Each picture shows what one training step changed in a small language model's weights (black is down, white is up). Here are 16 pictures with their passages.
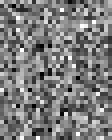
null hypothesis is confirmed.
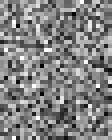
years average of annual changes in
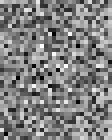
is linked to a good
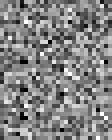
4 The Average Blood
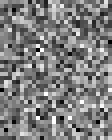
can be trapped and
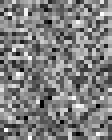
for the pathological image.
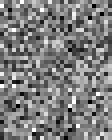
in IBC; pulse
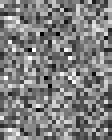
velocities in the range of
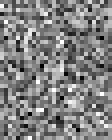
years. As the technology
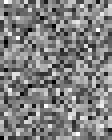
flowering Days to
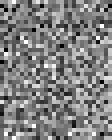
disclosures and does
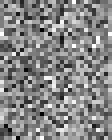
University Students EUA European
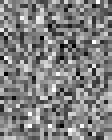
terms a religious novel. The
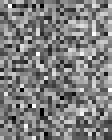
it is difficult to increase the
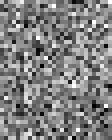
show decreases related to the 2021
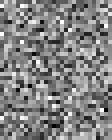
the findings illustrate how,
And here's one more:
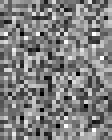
industry on the growth of the
